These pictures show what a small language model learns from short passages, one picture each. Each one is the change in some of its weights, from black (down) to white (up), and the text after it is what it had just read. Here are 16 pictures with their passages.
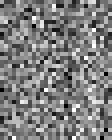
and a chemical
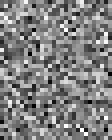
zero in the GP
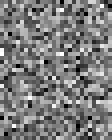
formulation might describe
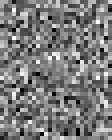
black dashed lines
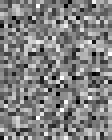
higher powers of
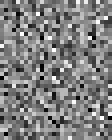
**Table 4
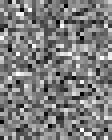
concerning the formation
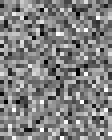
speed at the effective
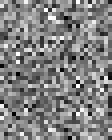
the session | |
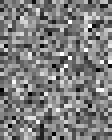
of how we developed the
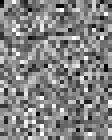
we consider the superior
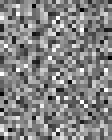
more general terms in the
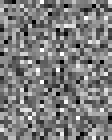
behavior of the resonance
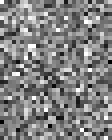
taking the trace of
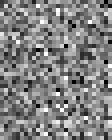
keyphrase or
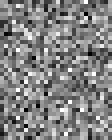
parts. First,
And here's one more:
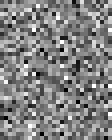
corresponding paths for the
